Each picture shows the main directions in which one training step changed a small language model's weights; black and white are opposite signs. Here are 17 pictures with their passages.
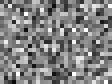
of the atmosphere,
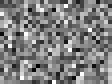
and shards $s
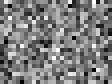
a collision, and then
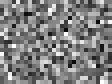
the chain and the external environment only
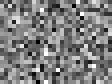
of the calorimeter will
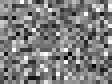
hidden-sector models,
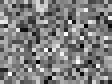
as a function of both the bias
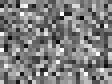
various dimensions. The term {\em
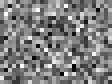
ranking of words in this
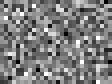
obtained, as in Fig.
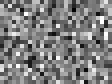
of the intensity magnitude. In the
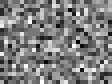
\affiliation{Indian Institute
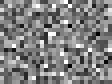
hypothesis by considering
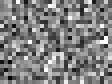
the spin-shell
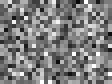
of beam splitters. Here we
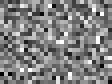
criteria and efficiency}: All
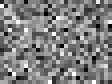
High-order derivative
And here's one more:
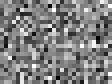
2017, in Proceedings
